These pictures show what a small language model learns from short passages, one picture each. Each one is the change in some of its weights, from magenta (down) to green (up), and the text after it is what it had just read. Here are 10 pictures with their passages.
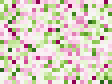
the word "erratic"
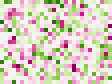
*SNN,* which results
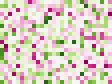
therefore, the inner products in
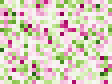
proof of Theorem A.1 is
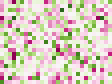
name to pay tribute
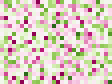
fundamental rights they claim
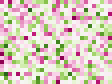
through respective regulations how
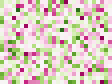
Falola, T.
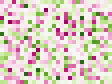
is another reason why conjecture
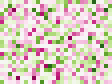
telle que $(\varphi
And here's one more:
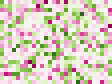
time-step of 2
